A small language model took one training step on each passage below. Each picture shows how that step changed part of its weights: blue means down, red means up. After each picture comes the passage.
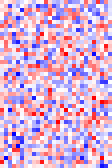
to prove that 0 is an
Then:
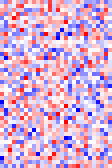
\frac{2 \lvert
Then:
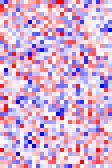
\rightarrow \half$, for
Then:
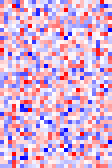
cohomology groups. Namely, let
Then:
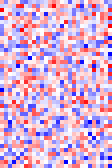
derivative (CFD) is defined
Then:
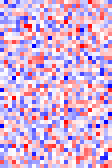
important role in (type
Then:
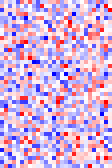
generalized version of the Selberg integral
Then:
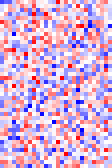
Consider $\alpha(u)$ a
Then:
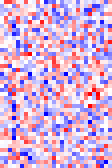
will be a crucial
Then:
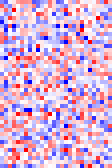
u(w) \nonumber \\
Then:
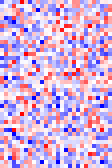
finitely many non-zero Fourier coefficients.
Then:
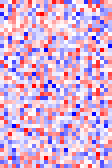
\end{eqnarray*} \noindent From
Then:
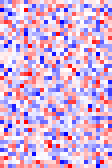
obtain linear endomorphisms on the fibers
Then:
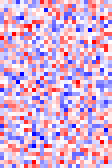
of $V$ such that (this
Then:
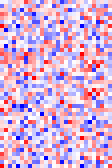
a homomorphism is its restriction to
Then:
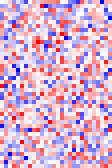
Instead of elaborating
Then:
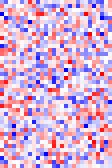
the LDUM (to be
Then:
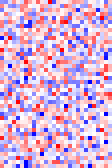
\node [style=label]
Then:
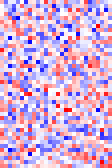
then further compressed by standard
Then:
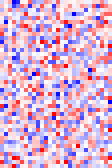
lines (the second case in your
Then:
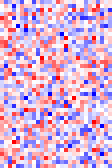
This leads to the idea of a
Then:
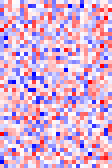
$l$ (Equation
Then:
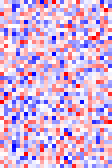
Section(\ref{sec4}), we
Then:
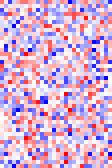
a binary relation of edges between the
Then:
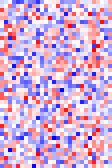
faisceaux de ${\cal
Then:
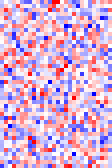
denote the 1D SBP discretization
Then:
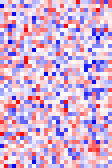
is to minimize the treatment
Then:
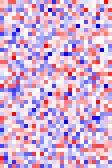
cost and the long-run
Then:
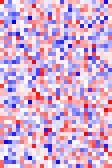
that every edge in a sphinx
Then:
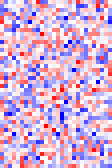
(ii). We exhibit a
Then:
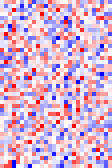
uses the following easy lemma:
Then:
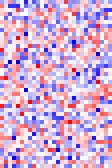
established that the comparison morphism
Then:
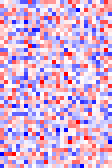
we end without any other sequences
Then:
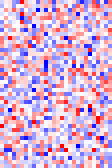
vector field, we derive the canonical formulation
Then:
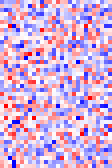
of a general hyperelliptic
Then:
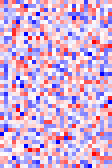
conv & &\\\hline
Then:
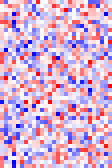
using a Laplacian
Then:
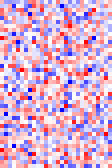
brief descriptions of the
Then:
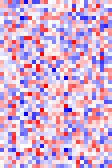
again, we then deduce that
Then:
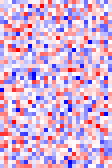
uniqueness of ${\mathcal V}$
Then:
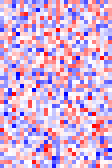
conjugate variable $\vy$, or
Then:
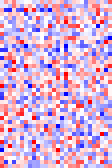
single-valued. In particular, for
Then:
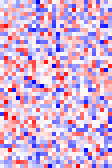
the method coincides with the symplectic
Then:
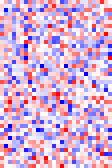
surfaces as the pullback of the
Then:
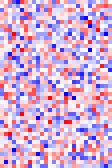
optimization to general state space. Although
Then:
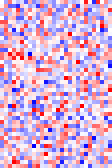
that $H_-^s$ holds
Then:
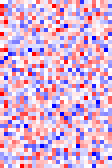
A}\eta_a$ is a
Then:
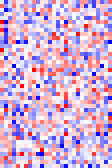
maximal Albanese dimension with
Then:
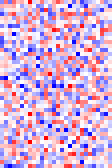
random $\omega\in\Omega$
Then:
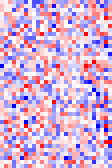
which is a constant linear combination of
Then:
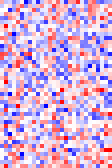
be uniformly bounded above, even for
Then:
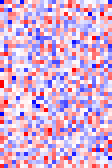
the list. The connected
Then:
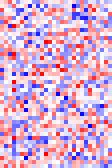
Comme toujours,
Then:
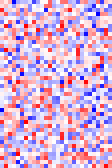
over $q$. We generalize to
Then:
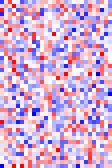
with~$OP$. For this,
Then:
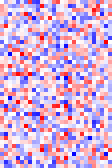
our proof we use the strategy of
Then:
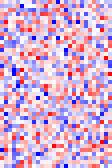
on Scientific Computing
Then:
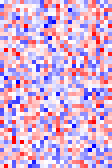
norm is taken on the unit ball
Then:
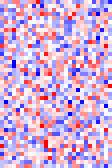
intersecting arcs and without fixed
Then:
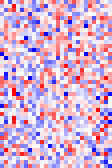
a multivariable polynomial invariant for certain
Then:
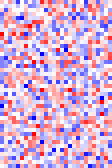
of $J(G)$ such that
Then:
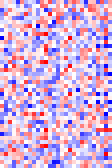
of the asymptotic vanishing order parameter
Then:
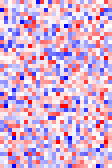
simply estimate \begin{equation}
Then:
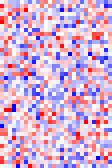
$\{X_i\}$ we need the
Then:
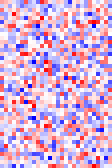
points $a_1,
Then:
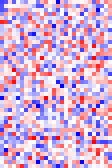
$v_k$ can exist,
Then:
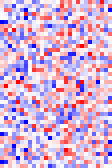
mobile robotics and
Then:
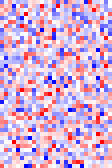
Theorem \ref{th2}
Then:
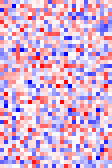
Then \begin{equation*}
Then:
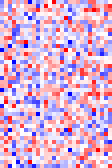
system really commutes with and is
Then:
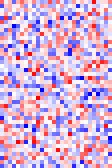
interaction energy is not taken into
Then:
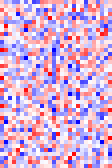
every element $\rho$ of the
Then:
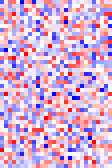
components positive, and it is equal to
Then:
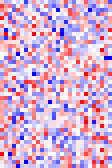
is piecewise defined as
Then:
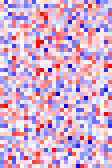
remarked that consideration of only closed
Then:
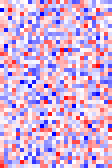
a generic discrete setting. The mesh
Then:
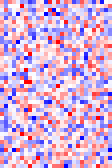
classification of toric Fano
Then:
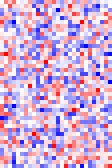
the data has many outlying points,
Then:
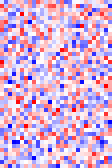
H^2 > 0$ in Theorem
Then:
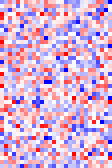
ds.$$ Clearly for
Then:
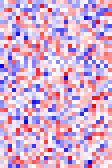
isotropic case the regularity theory
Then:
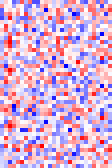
suitable base of orthogonal vectors, the matrix
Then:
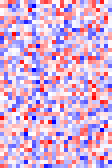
by Feller [6] and
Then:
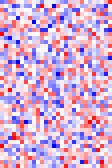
that the diagram is good
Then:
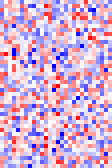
$t$, the necessary conditions for
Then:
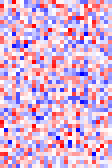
stabiliser isomorphic to
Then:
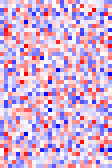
fixed point C* algebras under
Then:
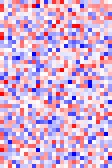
in the time-harmonic
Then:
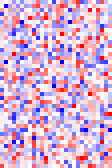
wave patterns, are obtained
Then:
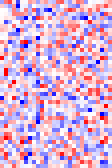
evolution. In contrast, for the
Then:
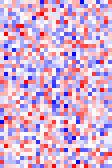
a cone $\left\{rw\,
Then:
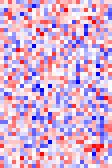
\emph{The area of
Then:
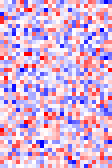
called separated if for any open subset
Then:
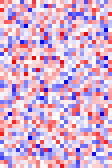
\def\S{Section }
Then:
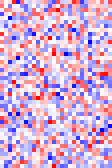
after 16~years,
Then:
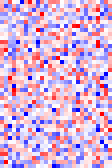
\in {\cal H}$ as
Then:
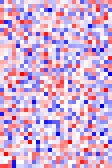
is the empty tuple.
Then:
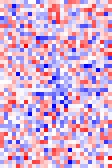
be the generic point of
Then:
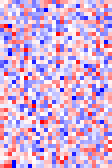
by the Hamiltonian flow. We observe
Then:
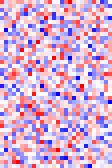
y)}. \end{equation}
